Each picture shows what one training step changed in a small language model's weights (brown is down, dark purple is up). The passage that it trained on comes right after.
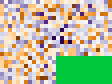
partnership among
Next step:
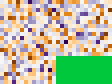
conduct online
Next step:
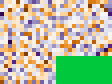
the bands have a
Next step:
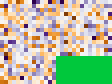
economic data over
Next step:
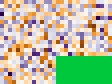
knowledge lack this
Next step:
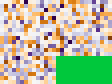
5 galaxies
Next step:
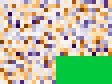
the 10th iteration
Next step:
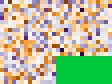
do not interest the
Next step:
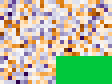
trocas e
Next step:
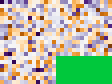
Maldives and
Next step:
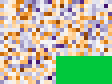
of MOVER with
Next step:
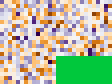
information about CDT
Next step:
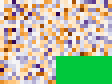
the substrate
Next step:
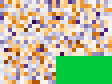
channel sounder
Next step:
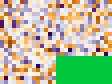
diagram calculations
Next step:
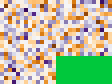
their parents.
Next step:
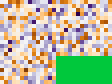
consequences of
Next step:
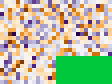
the full text was
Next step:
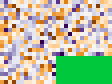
= \frac{{\mathcal
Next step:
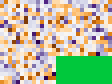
techniques: A
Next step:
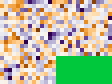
et al. *J.
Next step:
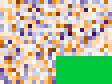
and law services is
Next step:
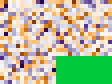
sportchilar bir
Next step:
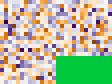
Introduction The
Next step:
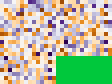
MCMC algorithm
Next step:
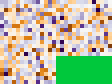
Further, we use a
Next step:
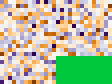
new phenomenon
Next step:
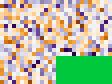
Steigerung des
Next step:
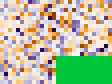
Table 3 and 4).
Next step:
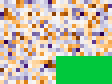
thickness dependence
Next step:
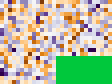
m spacing at the
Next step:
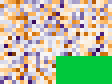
pushes the gas
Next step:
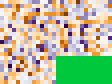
set of parameterised
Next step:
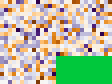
(which has a
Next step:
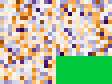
of seemingly
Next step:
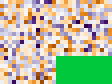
value. According to
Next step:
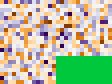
combines onboard,
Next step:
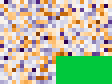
CEIMC data
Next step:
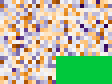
by two reviewers
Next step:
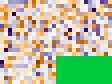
most striking feature
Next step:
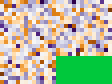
S.~Singh and
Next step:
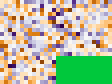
luogo e
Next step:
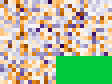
interesante en
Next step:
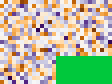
the sun at their
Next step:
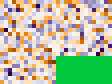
de la *Open
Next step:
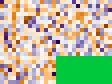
energy functional reads
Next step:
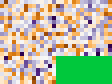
b$, but that would be
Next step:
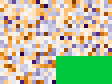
and $m_l$
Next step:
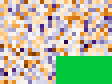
interfering effect on the
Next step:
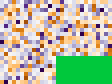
have an energy less than
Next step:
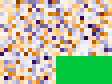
and history.
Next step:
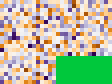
te hebben
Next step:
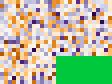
children have significant
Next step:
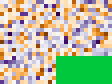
the grain radius
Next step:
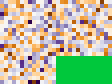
not only illustrates
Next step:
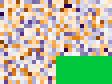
the unitless
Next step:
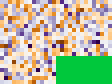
a low-power
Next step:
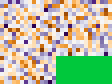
als auch
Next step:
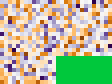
a positive NPV
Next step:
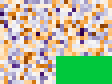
may, therefore,
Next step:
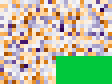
networks by changing
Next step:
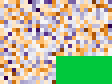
most general solution to
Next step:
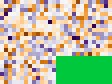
from glyphosate
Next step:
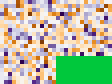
thick silver
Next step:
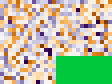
a node with an
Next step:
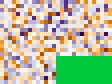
information than traditional
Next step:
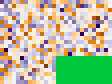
о детях
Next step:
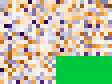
these tests allows
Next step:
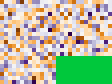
ve uzun
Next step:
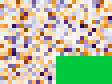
pedaços de
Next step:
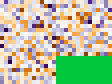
decays on faster
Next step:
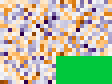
imply either the
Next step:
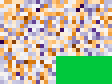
predictions will be
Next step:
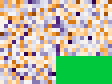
y estirar al
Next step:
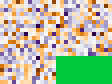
(NT) is based
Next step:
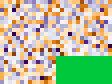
o início das
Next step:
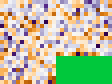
M$ are each functions
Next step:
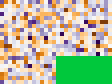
agree with experimental
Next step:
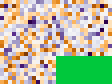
angular momentum
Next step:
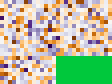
Edge Sensor
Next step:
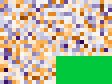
manifestation as a
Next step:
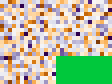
compreenderam que
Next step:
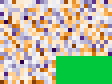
is conventionally
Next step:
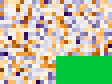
during which the NS is
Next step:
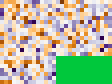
describing the dust
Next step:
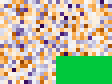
7 participants for
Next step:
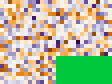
is also interesting to
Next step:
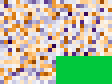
main difference being a
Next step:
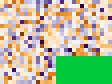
5. Marginal value
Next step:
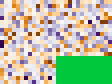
based on the analysis performed
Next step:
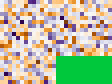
The structure of the forward
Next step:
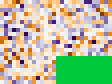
A*, On the other
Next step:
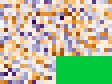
paper is to examine
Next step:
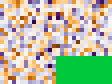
resolution while retaining
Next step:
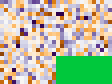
By Proposition 9
